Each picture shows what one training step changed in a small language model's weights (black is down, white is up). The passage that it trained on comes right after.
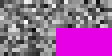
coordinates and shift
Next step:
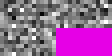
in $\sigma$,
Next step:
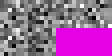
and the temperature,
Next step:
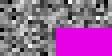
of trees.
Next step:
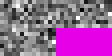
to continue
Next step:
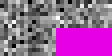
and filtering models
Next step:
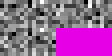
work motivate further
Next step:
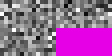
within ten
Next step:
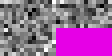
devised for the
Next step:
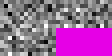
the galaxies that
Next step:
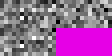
For each target
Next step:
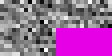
found out.
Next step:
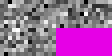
convex, and
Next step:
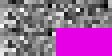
up from the
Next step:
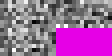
considering the
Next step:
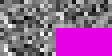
update the state
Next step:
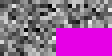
by calculating
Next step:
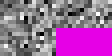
following antisymmetric
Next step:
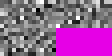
then we call
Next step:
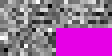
shaping the
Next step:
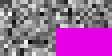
a nearly
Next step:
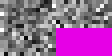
due to the
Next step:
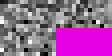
Euler method
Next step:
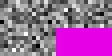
the network,
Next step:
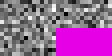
Fatou components
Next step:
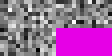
E$ is a
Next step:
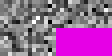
rewrite the
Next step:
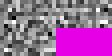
of QED and
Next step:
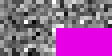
Reviews of
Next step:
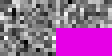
a channel width
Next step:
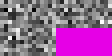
and R.
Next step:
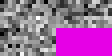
unusual cases
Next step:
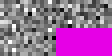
& \none
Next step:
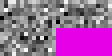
principal component
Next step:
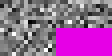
are complex to
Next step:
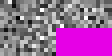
initial conditions are:
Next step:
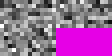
can be controlled
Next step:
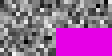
error rates at
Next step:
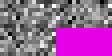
TJ became
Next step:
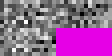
growing area of
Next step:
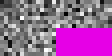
one can show that
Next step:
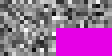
an example of such
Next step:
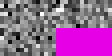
avoids image
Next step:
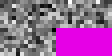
by adding a
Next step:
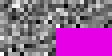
to understand the proper
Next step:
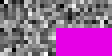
to advance
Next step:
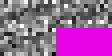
pole point.
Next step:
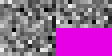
\odot \n
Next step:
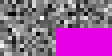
a command
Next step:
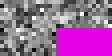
simple frequency-based
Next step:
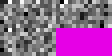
cellular network is
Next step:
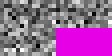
alternative, but
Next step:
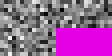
the LD we
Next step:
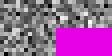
rectangular and
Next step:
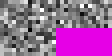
throughput, boundary
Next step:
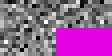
formulae in the
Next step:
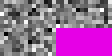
may resemble
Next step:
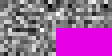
both with invariant differential
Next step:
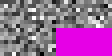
\|$ denotes the
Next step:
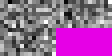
analogue of
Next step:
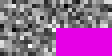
The estimators in
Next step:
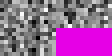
asset must be
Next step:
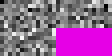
this OSCC
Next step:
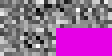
then estimated using a
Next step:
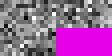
$\beta$ satisfies
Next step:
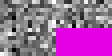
integration of
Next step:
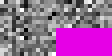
$\mathcal G$
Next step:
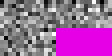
One can show
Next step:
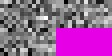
treatment of
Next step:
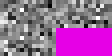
from the boundary
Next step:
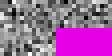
a large value of
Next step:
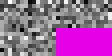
resources. With the
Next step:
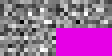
whole sequence
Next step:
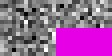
predictions for
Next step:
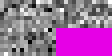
component codes of
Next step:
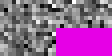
. Given as
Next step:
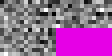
writing out
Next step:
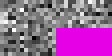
from string
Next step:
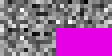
As in the
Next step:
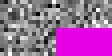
is the homogeneous
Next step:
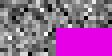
since at least the
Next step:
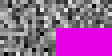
have a similar
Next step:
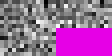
However, we can
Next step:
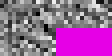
curve where they
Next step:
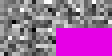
base and any
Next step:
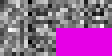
the development and structure
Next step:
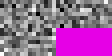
can obtain an estimate
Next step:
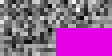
unaffected by
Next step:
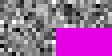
some notations.
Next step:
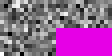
to understand:
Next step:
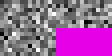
are broken
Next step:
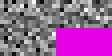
SR =
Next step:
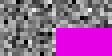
induces an isomorphism
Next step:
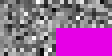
Since they have no
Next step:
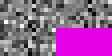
approach of estimating
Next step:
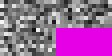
in channels
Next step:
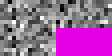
of AIS,
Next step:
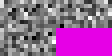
de courbes
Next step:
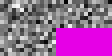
to the chosen
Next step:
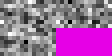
X_ \beta
